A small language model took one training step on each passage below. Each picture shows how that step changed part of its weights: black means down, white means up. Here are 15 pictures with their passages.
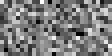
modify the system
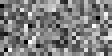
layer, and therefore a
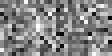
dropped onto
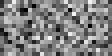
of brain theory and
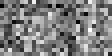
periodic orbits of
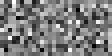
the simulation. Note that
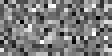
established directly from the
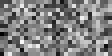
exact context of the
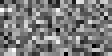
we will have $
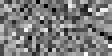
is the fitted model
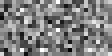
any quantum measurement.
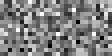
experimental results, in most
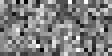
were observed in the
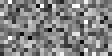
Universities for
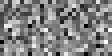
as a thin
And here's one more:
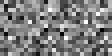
power from distributed
